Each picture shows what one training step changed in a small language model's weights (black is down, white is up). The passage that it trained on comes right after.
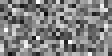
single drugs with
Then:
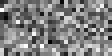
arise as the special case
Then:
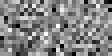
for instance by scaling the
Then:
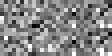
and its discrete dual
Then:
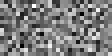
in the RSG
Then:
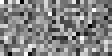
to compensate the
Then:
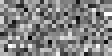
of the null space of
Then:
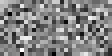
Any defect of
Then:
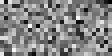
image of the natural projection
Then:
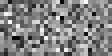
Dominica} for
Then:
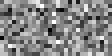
finite, solvable,
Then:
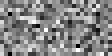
injection at the
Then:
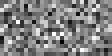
in the GRB case
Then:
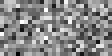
patterns with a memory mechanism
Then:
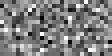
Using the strategy reported in
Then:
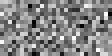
below) that here any
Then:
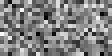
$$ \partial^c
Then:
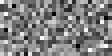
likely impractical
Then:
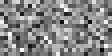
for a linear variation model
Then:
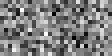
Month Year}
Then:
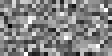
history for the two
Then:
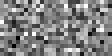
inert buffer
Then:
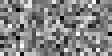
for any test function
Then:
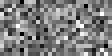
t \ket_{\rm
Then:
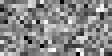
Perfect electric conductors
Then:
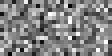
spectator interactions which
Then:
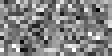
we allow non-linear
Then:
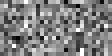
\le N}
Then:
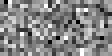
populations within these complement
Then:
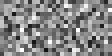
the matching correspondences between
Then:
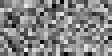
classified by the
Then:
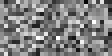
we obtain the following
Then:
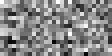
flow limits, of the
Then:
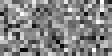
following two decades
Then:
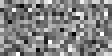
classical Rayleigh
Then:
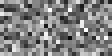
Mode Number.**
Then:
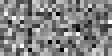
these tasks is quite
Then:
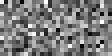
subset of $H$.
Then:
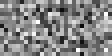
multi-channel rings
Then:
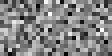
writing of this paper
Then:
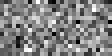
assume the initial condition and
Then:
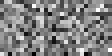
presents the numerical experiments to
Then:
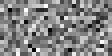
is semi-simple,
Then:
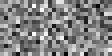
example is the field of
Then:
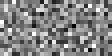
example, which observations are
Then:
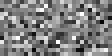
homology but with distinct
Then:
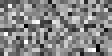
the surgeon
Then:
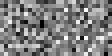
is found to be
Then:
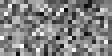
combining the measurements published
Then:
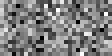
group scheme $G$
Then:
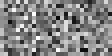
to deceive
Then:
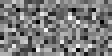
this fact will be relevant
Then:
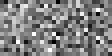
expectation values which are listed
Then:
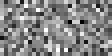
by a cooperative
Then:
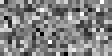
If the fiber bundle is
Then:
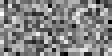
coupling term between the
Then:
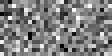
Those lines are
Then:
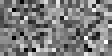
on PDMS
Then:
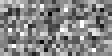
correlations, we perform
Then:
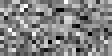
using smoothing methods based
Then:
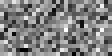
convenient to use the alternative
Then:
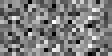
and we conclude with the
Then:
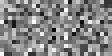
field in the extended
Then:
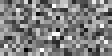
$10$ minutes
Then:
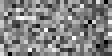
at the classical level,
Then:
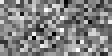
s$ increases with the
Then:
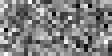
ground state. For Model
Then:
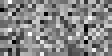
the conditions in this work
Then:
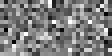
evaluate SOLID
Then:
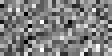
of the relative Toeplitz
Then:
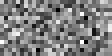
is ``twisted
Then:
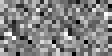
of electron interaction on the
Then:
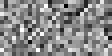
been suggested in the
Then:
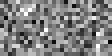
$ are analogs of
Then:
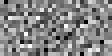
are counted during a
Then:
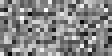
techniques to simultaneously fit the
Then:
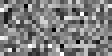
for such a case are
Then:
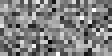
to the fact that the
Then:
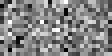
Lions equation, only
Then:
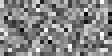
on the basis of optical
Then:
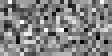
``if'' part of
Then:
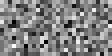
of $\Phi$. And
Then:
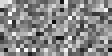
detectors that enhance the
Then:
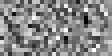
the connection phase space,
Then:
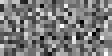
order 4. Finally,
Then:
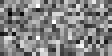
far as we know,
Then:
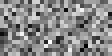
the set membership data
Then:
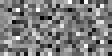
edge. Moreover, since
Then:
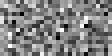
field and the collection of
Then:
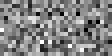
all state agencies and
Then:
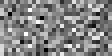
we arrive at a
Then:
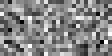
as atom loss both from
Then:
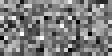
theory. Hence there will
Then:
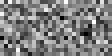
badgers was not
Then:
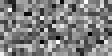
criterion for stable compactness
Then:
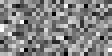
plotted error signal is the
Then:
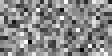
of discontinuous waves across
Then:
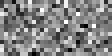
and the kolam
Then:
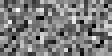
an intermediate arc.\qed
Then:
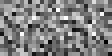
the beginning of these distributions
